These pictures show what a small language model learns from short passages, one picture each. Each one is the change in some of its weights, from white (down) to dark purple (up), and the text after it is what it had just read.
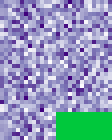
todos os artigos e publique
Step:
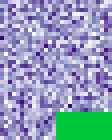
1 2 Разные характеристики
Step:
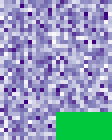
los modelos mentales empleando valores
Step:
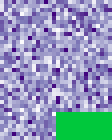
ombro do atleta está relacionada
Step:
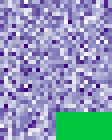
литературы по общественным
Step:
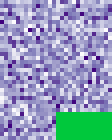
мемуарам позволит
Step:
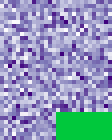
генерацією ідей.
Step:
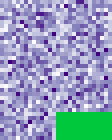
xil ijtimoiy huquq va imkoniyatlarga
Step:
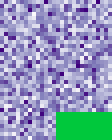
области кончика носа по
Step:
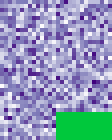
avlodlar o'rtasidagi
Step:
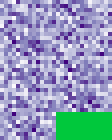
عن التشابهات
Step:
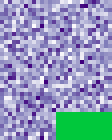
bo'lgan hududlar ularni
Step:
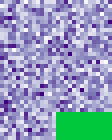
orasida tuzilgan individual “o‘quv
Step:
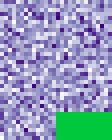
renumite manuscrise
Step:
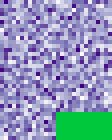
web tabanlı bilişsel
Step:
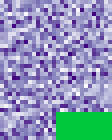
чизик сифатида эмланган.
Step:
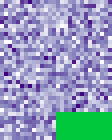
di surga.” Pernyataan ini
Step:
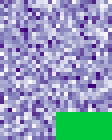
einem kontinuierlichen Austausch,
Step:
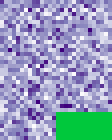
jamiyatning ham roli nihoyatda
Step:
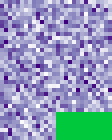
traduzem-se no igual
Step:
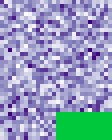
NO_2 suv bug‘i bilan
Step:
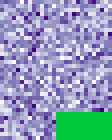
lifestyle. Key Words :
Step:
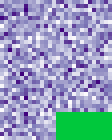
ishlari ko'chatzorning
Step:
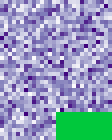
yoniga bordi. Ariq
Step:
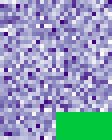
sama dengan orang tua siswa,
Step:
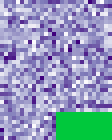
können. Entscheidend dabei
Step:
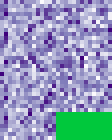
las familias, en definitiva, en la
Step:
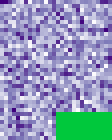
erfordern keine Installation und
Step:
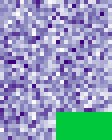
especialmente las inmigrantes
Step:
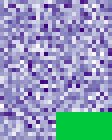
Kuhn Nobre Revisores:
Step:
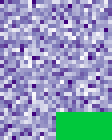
informatiebron vormen. Het is
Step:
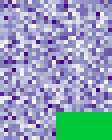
uchun bu mahallalar yoki qishloqlar
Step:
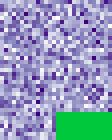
caso. Aguardando retorno.
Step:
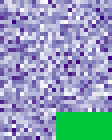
of foreign researchers are offered
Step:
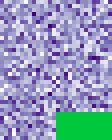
of the first examples of this
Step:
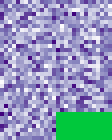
littérature sur la prédation
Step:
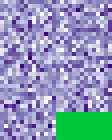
en Compétitivité économique et
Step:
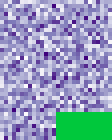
la que funciona el plano internacional.
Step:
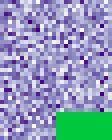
3,1 nafarga yetdi.
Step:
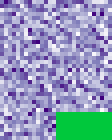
Tabela 4 – frequências de pesquisas
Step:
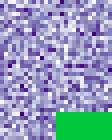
процесс переговоров о выходе
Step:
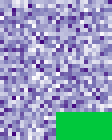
a necessidade de maior integração desse
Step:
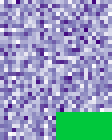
em rosa, para área que foi
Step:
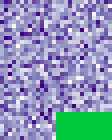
ұстанымды айқындай
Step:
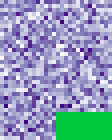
sobie sytuację,
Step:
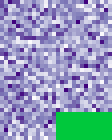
imagens em movimento”. *In:
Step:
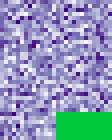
ЙТХларнинг салбий
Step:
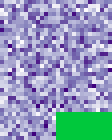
Milliy ozodlik kuni 15-
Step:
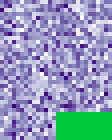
galería de servicios e
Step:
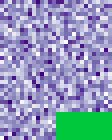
muhim ahamiyat kasb etadi.
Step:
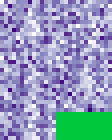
assim considerada um dos grandes
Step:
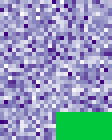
barcha faoliyat turlarini nazariy
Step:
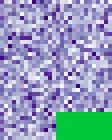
базе экономика развивающихся
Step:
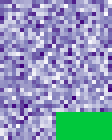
procedure, die in 1939 wordt
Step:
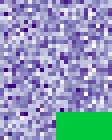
but also largely on the
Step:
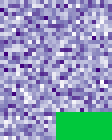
questa "Maga Buona" dallo
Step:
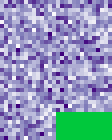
la necesidad de la información y a las
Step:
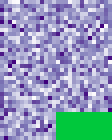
цели (чего учитель может
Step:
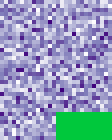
yordamida tezkor tahlil qilishning
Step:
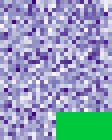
tashkil etish tashabbuslari paydo
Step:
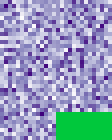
diafilmlardan parchalar
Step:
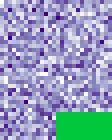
половина детей не определили
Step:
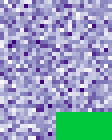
Buni qaranglar, xuddi
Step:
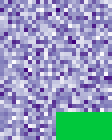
transformatsiyasi, amalga oshirilayotgan
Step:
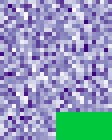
günümüz kadın
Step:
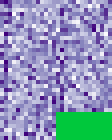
línea de investigación y las
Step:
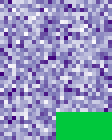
Тростинка Васильківського
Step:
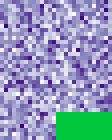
d'espèces par familles
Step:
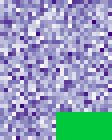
Bila pada pemilu 2004
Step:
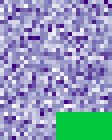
управління прогізсувних
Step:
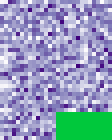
imkoniyat yaratadi. XULOSA
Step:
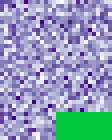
A. N. Bakhtiyorovna, E
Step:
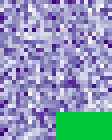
blijkt dat dertien (34%)
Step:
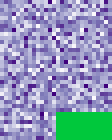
promoção de um cuidado mais
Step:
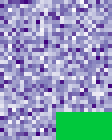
розвитку. *Право України*. 2019. №
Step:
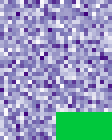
поддержке более справедливой
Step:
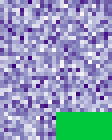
práticas. *Tecnologias da
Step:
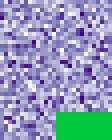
ткани, грубая обработка
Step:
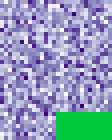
адміністрування у сфері
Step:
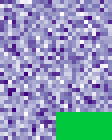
профилактикасининг ¹
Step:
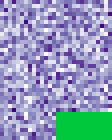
of Farmer's Organization of
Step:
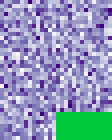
и формирования. Добавим
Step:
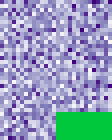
event, dapat ditunjukkan
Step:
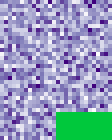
em 1926, pelo filósofo
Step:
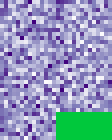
Technology, Engineering,
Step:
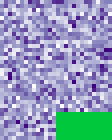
va ekspluatatsion xususiyatlari
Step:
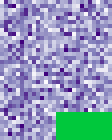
le conviene al o a los que
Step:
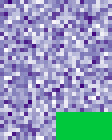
kilometr dan 170 ming
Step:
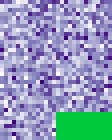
експертів та фахівців
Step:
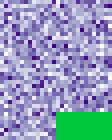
12 oy davomida kompaniya
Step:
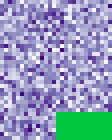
noma'lum] kabi shoirlarni
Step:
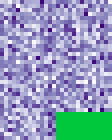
kapar Kimi doğru
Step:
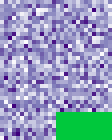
тегишлидир. Лексик
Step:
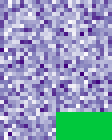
связь в обоих случаях
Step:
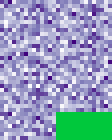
NISHINING TUZILISHI
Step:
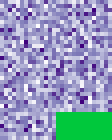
parcialmente fundido procedentes en forma
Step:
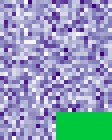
Elevación de la nariz Altura de
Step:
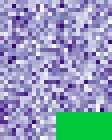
Berganda Model B Std.
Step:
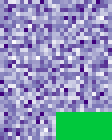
цифрлық оқыту
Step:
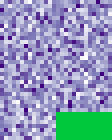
информации, объектов культуры и
